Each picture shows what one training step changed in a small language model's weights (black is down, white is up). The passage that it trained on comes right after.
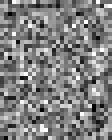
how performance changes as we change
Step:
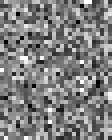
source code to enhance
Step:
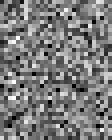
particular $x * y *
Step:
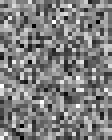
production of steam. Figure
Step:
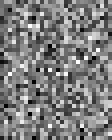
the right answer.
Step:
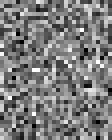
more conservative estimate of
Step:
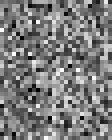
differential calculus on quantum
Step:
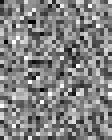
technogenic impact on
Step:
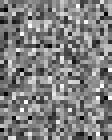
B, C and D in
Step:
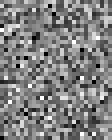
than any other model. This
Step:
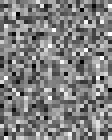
to consider important issues of
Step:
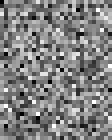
a 5-year period
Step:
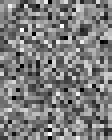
normalization, six different
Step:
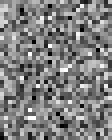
complex two-component
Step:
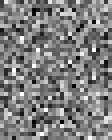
arrows and short
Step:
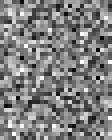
there was a consistent increase in
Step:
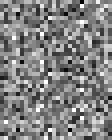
connected to the panel
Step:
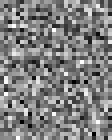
which 8 groups have been
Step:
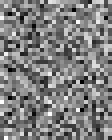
directions correspond to space and
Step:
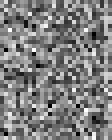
expected since the results are very
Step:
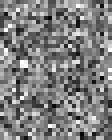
a cube of side
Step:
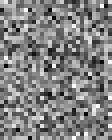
cancelled by
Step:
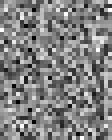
conditionally divided into
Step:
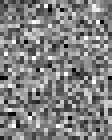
or 60% in the
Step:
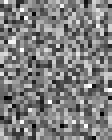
description are functions of
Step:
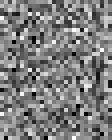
proposed model may be further
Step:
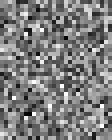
the history of
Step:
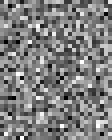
three scales and nine
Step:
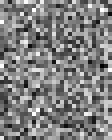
the longitude magnetic field
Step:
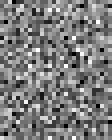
and let $\phi\colon
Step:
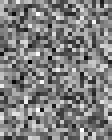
the diffuse cosmic
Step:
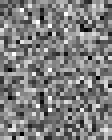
optimal and possesses
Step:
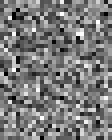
of the Holmberg
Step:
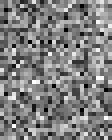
\neq 1$, let
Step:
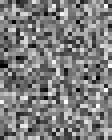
the FoV of the
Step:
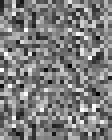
responsible of most of the
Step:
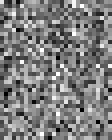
(a) BPA
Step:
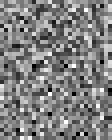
been further extended by other
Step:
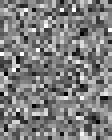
of sight and generally
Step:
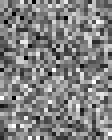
the offspring number can
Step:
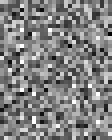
Therefore, we conclude that the
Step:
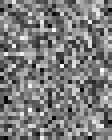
galaxy) at
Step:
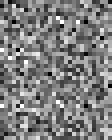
the receipt of
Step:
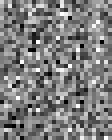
M$ near $p$
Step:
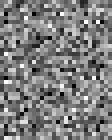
world there are two
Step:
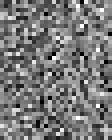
have \begin{equation}
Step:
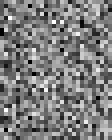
of CNT. After
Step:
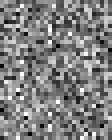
considering the context within the
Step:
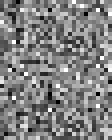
the *DraCor*
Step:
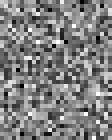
site in Scandia
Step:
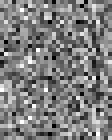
useful components and then is
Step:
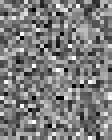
New Delhi,
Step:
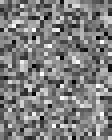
Several approaches were
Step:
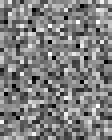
\geq 0$ for
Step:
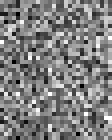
first family consists of
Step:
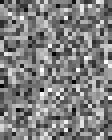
will study the imaging
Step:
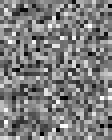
quite rare:
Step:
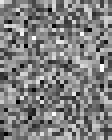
namely, the power series
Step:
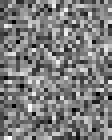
5.1 we obtain the
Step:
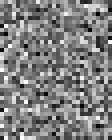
its effective domain. In the
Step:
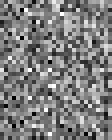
fluctuations inherent
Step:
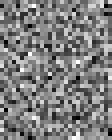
candidates are also
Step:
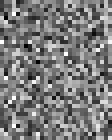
of neural processes and
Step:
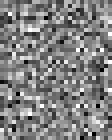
a further processing level,
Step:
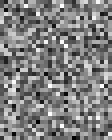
7 tetrodes, and
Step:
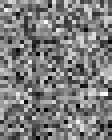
significant evolution of a given metric
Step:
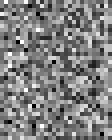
as an illness,
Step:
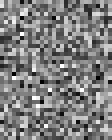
Contributions The development of
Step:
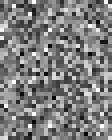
College of
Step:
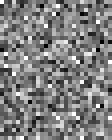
is under threat by
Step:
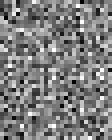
of larger length. Every
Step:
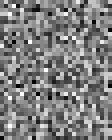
confirm that the
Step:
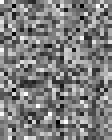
& Uemura,
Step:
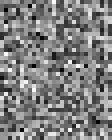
contains QA challenges that
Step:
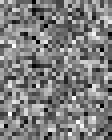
be a pair of properly
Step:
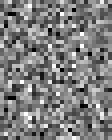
and $M_{\rm
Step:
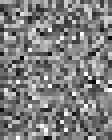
usage control for implementation
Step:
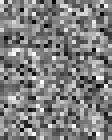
Upper Austria
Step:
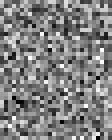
shown to emphasize that
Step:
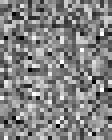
This will help secure the
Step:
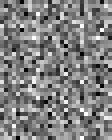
\vskip 0.2 cm
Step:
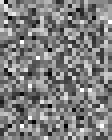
averaged rank
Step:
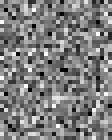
CO\,WD systems
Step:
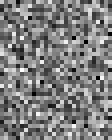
is the characteristic function of the
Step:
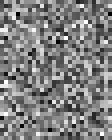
to be met?
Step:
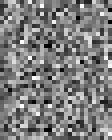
a lower SOC.
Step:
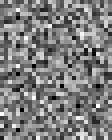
by looking at their
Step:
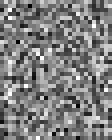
cases considered, the accuracy of
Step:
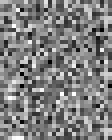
frequencies between the
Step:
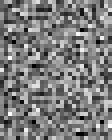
in its total number of
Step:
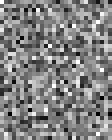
instance, robust
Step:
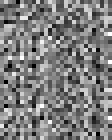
we further use an extended
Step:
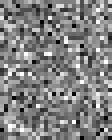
map $\delta$ on the
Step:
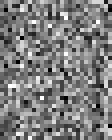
RV data sets. This
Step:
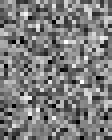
the parameter space $\Theta$.
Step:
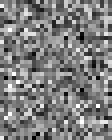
our consideration are the
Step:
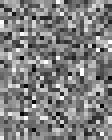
This is a dramatic
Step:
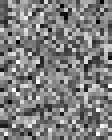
eliminates the
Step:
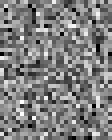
safety procedures and
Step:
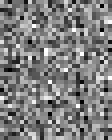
$$\xymatrix{ X
